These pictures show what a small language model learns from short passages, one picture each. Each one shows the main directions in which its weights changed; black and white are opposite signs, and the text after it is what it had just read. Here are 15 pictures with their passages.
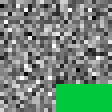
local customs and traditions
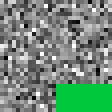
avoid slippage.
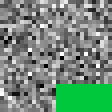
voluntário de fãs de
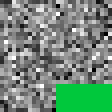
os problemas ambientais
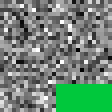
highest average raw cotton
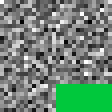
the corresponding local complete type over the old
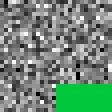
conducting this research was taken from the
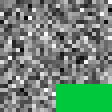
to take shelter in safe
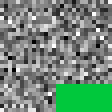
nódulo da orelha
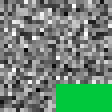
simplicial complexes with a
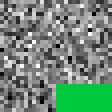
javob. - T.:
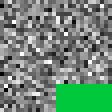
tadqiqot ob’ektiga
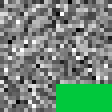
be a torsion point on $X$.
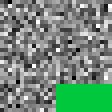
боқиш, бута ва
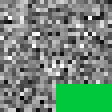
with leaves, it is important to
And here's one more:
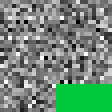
gaps in our understanding of
